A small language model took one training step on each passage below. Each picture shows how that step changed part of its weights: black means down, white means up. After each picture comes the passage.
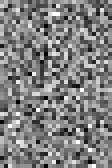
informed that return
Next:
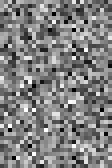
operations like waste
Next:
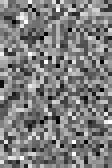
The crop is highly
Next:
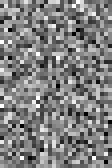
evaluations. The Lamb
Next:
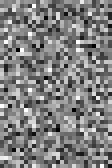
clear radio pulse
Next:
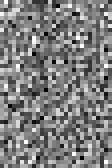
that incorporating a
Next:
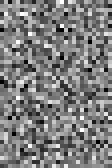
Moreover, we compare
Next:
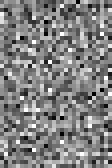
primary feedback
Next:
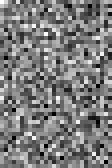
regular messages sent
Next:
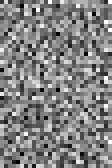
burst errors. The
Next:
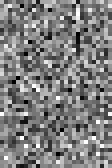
rare metastasis in
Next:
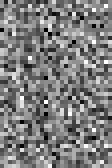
size, thereby limiting
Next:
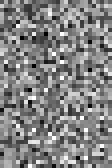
led to the identification of
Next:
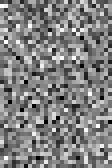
of the system contains more than
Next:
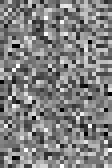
spectrophotometric standard
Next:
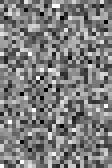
through proper calls to the
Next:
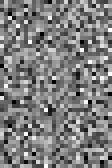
. Thus for water or
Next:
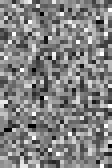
see 'Insert
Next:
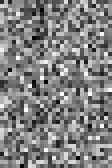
to include the reduction of
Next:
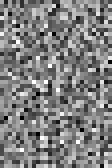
the sensor nodes
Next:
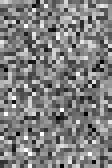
political communication?
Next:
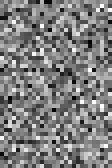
State, Regions
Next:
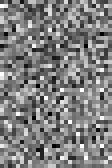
of the current sources located
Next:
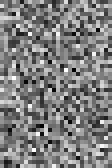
at the input side,
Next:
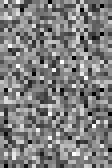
be not very suitable for
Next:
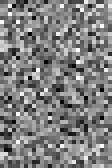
has low relative abundances
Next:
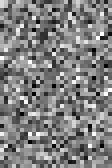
A comparative study of public
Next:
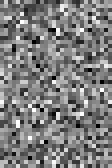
considered relatively new in
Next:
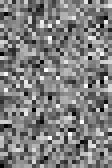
jet functions takes a
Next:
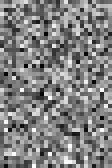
part of the NEFI
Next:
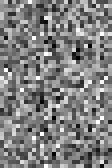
into these unique environments and
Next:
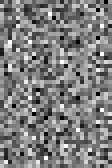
land plots in
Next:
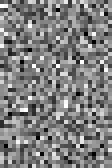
of $n$ vertices
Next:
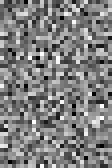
5) mean while it is important
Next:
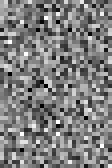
into two categories,
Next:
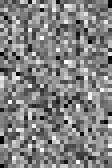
center 3 Bitcount
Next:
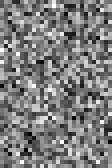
in the armpits,
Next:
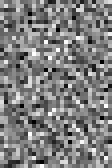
coordinates and time of the
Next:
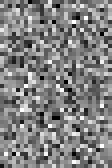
The questions that the
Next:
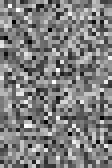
final state by a pair
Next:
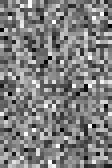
or neutron transport
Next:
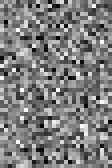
string matching and
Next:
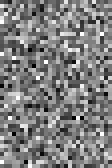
for different values of $\rho$.
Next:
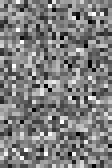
develop this system, the knowledge
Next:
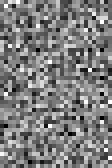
nanomolding: a
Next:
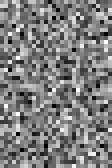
145 nm long active
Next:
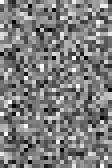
model is used to perform continuous
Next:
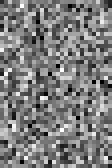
to decreased FSH
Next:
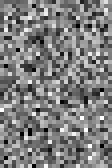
efficient when the thickness
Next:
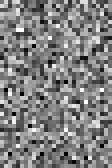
that the tuning behavior
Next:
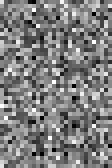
to be conservative.
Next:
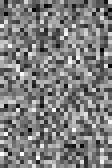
inserted in the flow
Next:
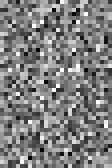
(mg/l) in
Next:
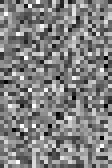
Numerical Results It
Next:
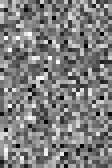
a result of the spectral
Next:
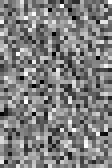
on a simple integer
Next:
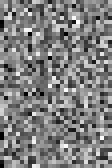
hotspots to
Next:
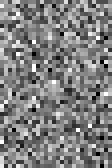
the mean pixel intensity
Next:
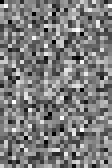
and C in 2 and 4.
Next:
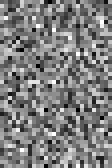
DTO The goal for
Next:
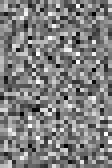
operator. $C$:
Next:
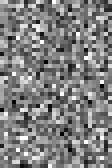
SÜD National
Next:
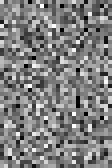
what may be described as
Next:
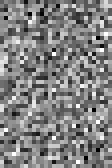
data point that contains basic
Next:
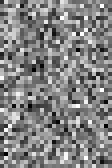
to the $\downarrow$
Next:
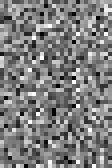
SNRs (right)}
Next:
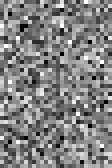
associated unknown parameters),
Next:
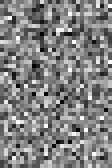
seen % that the electron
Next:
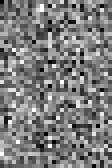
analyzing, comparing,
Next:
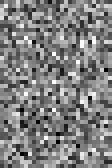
paper we adopt the
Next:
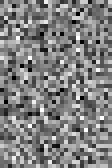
that the one road is
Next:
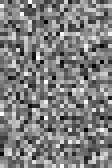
can be generated by a
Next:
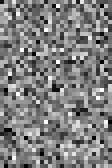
where they are most suitable
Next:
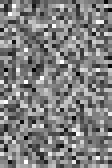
within wetlands.
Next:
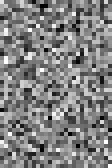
Its Relation To The
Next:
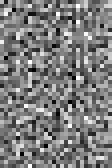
7 Italy Node 8
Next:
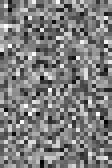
specifically intended for
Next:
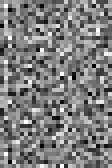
Table 3 shows bacterial
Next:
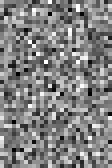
These filters provided
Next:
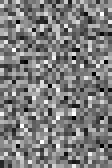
all agents are above the
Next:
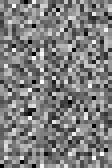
\& Lineweaver
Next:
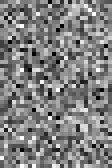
mostly help students participate
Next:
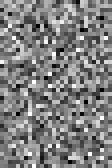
At the same time many of
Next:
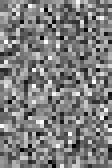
components. A total 205
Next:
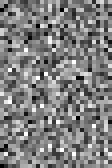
written as $$
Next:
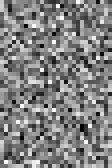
[2] adopt the
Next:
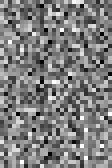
in association with a range of
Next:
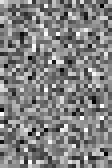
The objective of this study
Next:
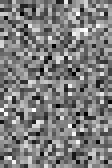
9.9% rates being
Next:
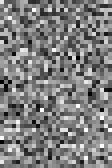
been designated to the temperature at
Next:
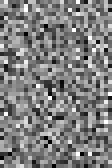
an unloaded plate
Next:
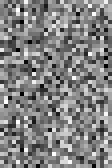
NPV. A key
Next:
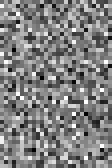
the model is no longer
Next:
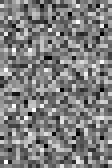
two researchers performed
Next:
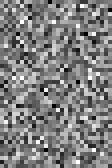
\phi_k$$ are real
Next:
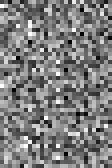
of spin current. We were also
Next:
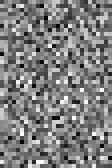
Based on the analysis of the
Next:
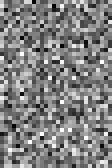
new perspectives on this
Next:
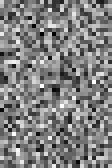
the ISM by an
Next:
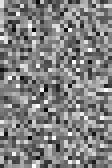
in state equation form as:
